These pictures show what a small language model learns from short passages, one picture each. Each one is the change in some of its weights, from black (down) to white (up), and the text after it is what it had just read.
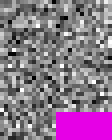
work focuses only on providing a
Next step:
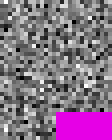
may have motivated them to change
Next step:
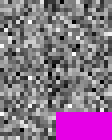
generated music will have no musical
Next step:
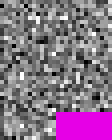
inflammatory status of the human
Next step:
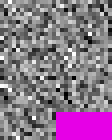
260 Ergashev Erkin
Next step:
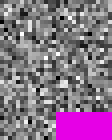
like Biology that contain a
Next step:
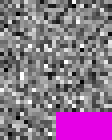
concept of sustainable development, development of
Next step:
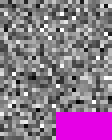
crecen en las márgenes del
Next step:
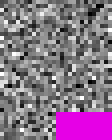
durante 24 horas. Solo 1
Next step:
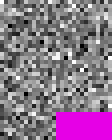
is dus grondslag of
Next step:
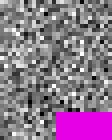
Улмасовна Смысловой
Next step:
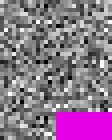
série. *Annales de la
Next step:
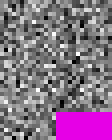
правило, низком
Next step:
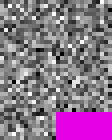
hukum primer, sekunder,
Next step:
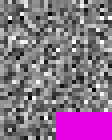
milliy ta'lim universiteti
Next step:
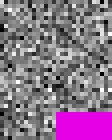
históricos e bioéticos da
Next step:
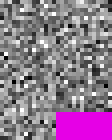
geçirilen halkaların
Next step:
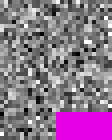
educación colombiana se ha visto
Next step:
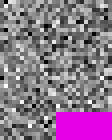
established gender policies,
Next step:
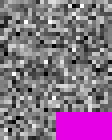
samples of MS patients after
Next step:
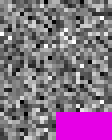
A. N. Analysis of the
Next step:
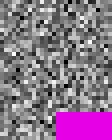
слишком далеки от их
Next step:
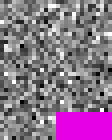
THE LABOR LAW;
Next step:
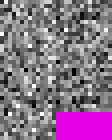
St. Francis who declares
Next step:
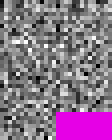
atinsă atunci când toți
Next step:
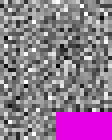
іншими актами
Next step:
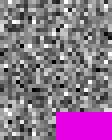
Journal of Innovation in Nonformal
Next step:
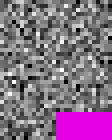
первинної медичної
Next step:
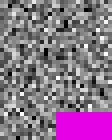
qildi. O'zbekiston davlat
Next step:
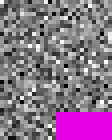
y. 2. Hojimatov Q.
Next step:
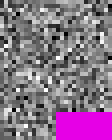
in Middle, West and South
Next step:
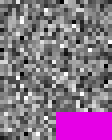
value for the measured period of time and
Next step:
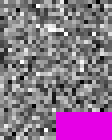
logging curves are presented:
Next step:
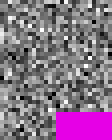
diagrams at the PIM level,
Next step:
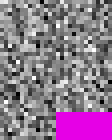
маориф уйи”,
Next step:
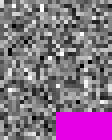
4. Applications NoWear®
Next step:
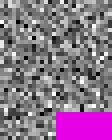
traditional to digital", Inc.,
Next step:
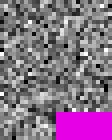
access to Vedas or any religious
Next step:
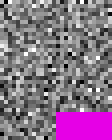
are warranted to optimize
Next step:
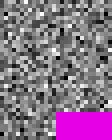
realidad y porque empecé a
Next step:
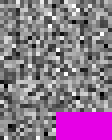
nano o'lcham 27,78
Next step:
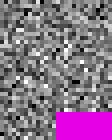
provide a powerful drain system to
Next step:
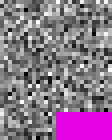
only some hotels meets
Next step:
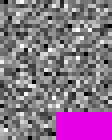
its first publication.¹⁹⁷
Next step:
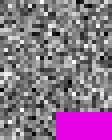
structural battery based on
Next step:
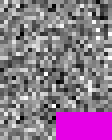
Fontes de Souza;
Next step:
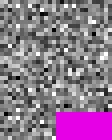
zijn van de beslissing die te
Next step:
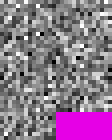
Researches of the National Academy of
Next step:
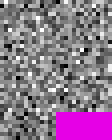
o'rgatuvchi masalalarni
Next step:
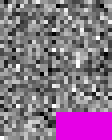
da cidade. Escola e o ensino de
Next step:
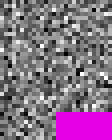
the proposed methodology for DC-DC
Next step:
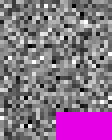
non-bioprinted controls.
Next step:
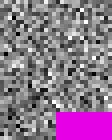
muammolarni bir qator
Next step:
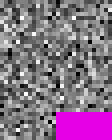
theoretical, methodological, and analytical.
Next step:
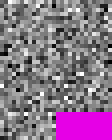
(MrBayes command
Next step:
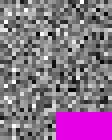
una aproximación distinta a las
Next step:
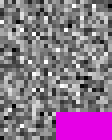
AM, Alburyhi MM,
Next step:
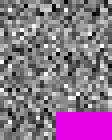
and H. B. MARK. JR,
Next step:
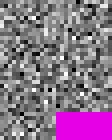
the equalizer filter, a mechanism
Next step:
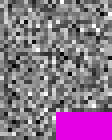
денежный поток
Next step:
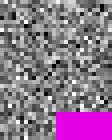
республика ЎСН 73
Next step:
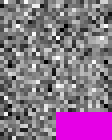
las plataformas de preferencia de las
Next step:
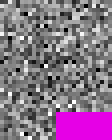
substantially. Therefore, the
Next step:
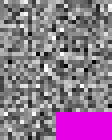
islew berilgende, qayta
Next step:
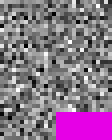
arquivista e a ciência da
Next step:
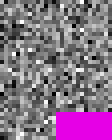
(Giray, 2006). Synoptic
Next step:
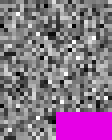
surveys and during family studies of
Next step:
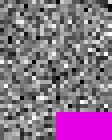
Hourly Distribution Factors,
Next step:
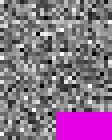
desse tipo de pavimento.
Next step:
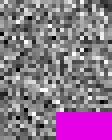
hayotiy xulosalar
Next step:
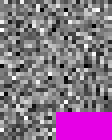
loyahasini taqdim etdi.
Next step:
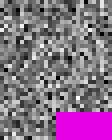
волю, энергию,
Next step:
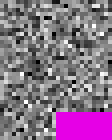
being in a favorable location will
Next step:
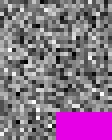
of compliance auditing.
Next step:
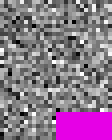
"direct confrontation".**
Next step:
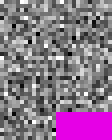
à la demande de certains
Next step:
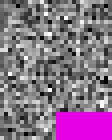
межах однієї
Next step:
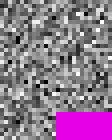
compartidos se encontraban diversos
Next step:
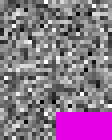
y agencia: del simulacro a la
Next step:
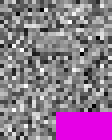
dasturlashtirilgan vositalarning
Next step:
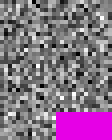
tiene como objetivo principal
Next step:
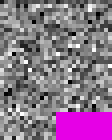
представления опирался
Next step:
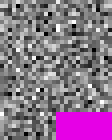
maqsadga muvofiqdir.
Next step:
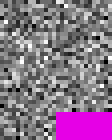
of 0.01 and a degree of
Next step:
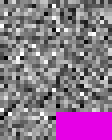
the current generation without undermining the
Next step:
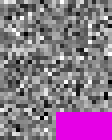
лісових культур
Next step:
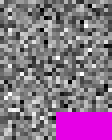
match the expected power demand.
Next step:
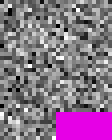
to only 20% of households
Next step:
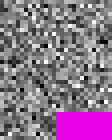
manbalar anglanadi. Korpus
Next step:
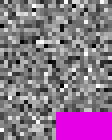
a cardiac defibrillator, or
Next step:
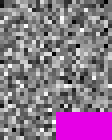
информант — Нуриева
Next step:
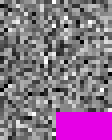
induces controlled levels of damage
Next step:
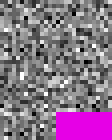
that the purpose of his composition
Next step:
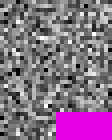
redistribution (Mazwi,
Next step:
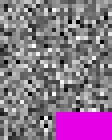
singularidades, potencialidades e
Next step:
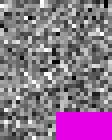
in relation with investment projects. In
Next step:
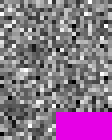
ROA significantly boosts stock
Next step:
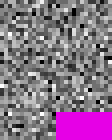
fatores de risco se enquadram
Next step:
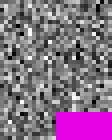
3: Comparative analysis of the differences in
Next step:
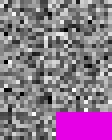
integrativa. **Revista
